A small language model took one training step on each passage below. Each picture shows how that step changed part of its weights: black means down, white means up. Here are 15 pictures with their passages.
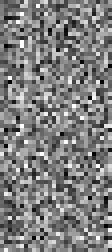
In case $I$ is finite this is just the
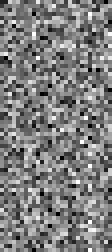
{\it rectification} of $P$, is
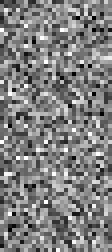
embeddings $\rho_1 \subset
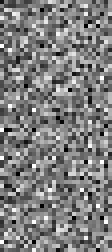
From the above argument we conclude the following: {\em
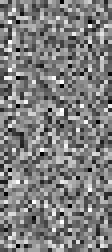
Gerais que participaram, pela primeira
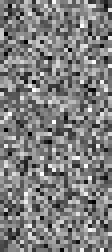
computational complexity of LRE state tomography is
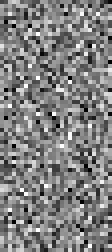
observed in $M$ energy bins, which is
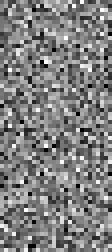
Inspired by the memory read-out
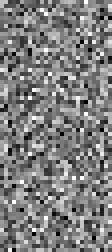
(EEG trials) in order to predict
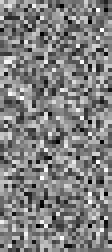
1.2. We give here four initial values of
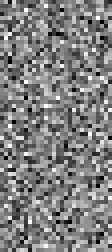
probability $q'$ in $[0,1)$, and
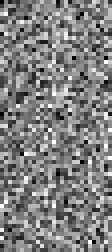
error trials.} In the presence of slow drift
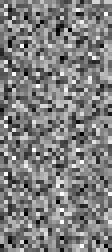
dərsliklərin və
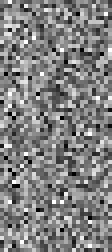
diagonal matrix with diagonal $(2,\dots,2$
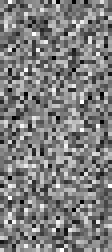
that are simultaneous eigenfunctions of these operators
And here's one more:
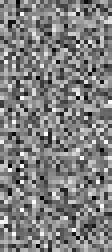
Coordination Ecosystem: Services \&
